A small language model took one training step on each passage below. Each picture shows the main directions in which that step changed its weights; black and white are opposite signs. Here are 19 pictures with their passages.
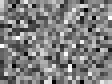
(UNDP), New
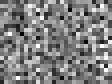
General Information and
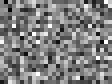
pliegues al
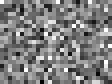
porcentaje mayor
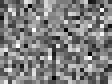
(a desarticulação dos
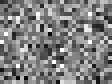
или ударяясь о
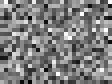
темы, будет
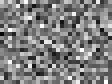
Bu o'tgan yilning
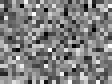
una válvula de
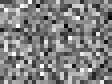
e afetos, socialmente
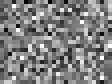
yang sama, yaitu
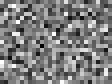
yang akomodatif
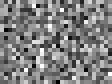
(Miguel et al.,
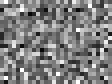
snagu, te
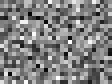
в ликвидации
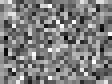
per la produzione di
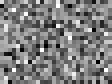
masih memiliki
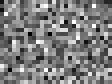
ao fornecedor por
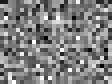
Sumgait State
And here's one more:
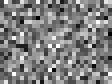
temel psikolojik
